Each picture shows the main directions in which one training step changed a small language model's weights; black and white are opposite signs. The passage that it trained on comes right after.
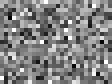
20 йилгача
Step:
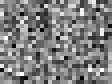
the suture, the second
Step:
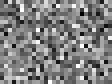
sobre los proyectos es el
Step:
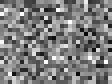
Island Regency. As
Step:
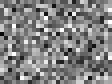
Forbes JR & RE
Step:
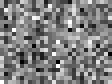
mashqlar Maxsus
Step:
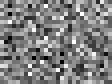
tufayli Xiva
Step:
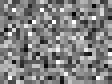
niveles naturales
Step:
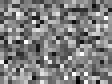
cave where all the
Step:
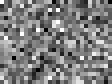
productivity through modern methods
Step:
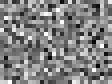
South: An alternative
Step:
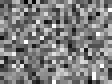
kiradi; maxsus
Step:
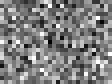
susceptible to a
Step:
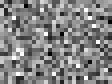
been employed to solve the
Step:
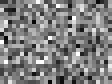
about the proportional dependence
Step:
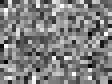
ou d'absence de
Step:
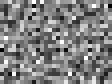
in the amount of
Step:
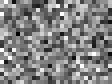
wieder aus dem
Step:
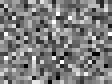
these techniques. These
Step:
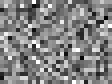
mais lentamente, pois
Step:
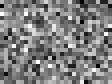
experimento; Para el
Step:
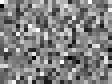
provision and adaptation
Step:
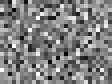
the likelihood of
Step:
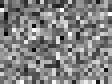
on the system reflected on three
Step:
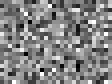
es sagt, hey,
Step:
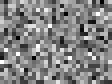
texnika va
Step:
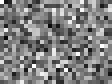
polarization measurement was performed
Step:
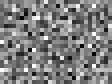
изучения в
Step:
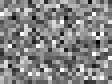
right Fallopian
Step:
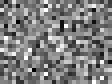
Morales López y
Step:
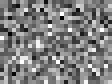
come to it, and questions
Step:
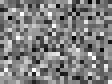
domésticos e
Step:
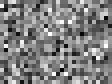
– авторов и
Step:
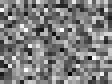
non-identity effective
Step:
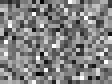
of starting such activities;
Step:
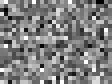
xos ko'rishi,
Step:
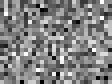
research by Westby &
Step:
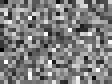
consists of a number of
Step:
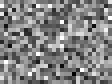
damper, which forces the
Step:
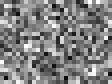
examined the etiology of
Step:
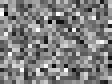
triple logique de
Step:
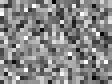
used whenever there is no
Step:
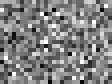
bir necha bor
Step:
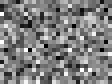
обзора можно
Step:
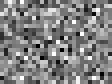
– REC Para que o
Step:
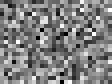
in Table I, suggest
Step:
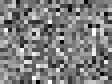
Zachodu czy
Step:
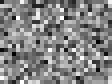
environment in other contexts,
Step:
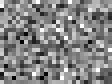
conducted by Amato
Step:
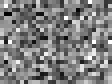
in today's film
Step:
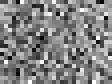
ORCID ID:
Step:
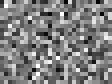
to Western thinkers
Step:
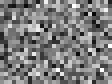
advantage on Attitude
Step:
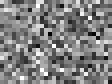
la ejecución,
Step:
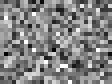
on a number of specific
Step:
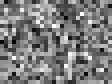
bo‘yi jismoniy
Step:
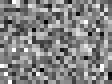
seconds of benign
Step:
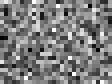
above data, the following
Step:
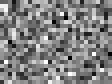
biri hisoblanadi.
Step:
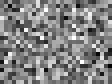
Xorijiy tillar
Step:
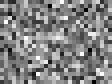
*et al.* Evaluation of
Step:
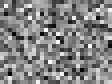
básico consistió en
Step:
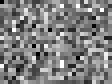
Saturated fatty
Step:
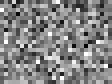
a low overall competence
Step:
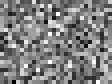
seasonal weather
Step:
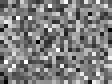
the existing SOAR
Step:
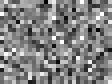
to Outcomes Learning
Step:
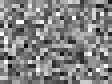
de intelectuais
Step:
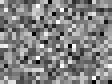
found in even the most
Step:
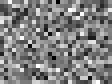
da Federação.
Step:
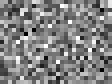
AE Adverse
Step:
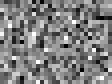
of the review was carried
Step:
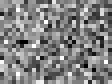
while well-organized and
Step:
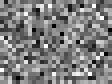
E. PALAMARA,
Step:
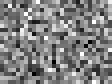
intervention the value of serum
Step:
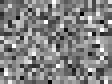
de personas que se alteran
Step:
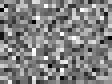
Bregma (br): the
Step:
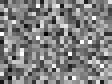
study on factory influencing
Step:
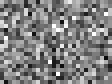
observación directa de este
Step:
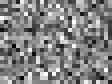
while the construction is
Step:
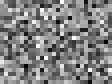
de startup é prevista
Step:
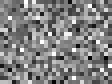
las resoluciones
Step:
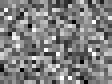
(24.7%) respondents
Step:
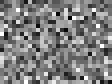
Россия, респ.
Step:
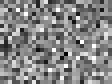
threads that contain
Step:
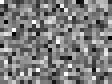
their infrastructures and
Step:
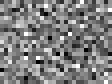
e ambientes, e o
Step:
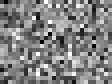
metallurgical changes
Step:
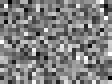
Across Africa //
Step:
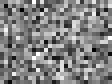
redor. Dessa
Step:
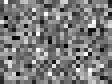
с именем Абу
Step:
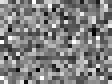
causalidad en muertes
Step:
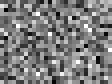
example, an external
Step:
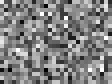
Coninck's personal
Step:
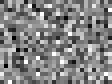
разработаны и
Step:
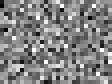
30 минут до
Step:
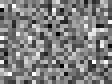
важка думка
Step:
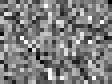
for Genomic Regulation
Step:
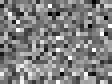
nutrition of the
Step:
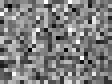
monotonic relationship:
